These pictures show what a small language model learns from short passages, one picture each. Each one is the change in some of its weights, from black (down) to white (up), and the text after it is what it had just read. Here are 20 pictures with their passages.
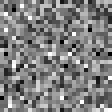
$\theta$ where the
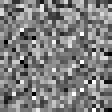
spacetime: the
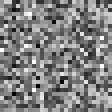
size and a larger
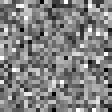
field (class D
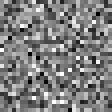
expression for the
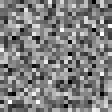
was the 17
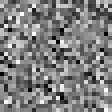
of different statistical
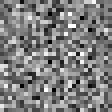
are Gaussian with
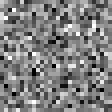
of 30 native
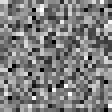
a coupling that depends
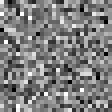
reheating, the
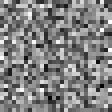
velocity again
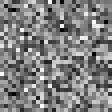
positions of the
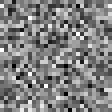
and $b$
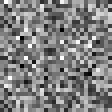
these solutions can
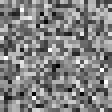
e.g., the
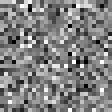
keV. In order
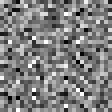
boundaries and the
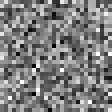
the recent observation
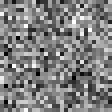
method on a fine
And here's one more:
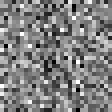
Liza and
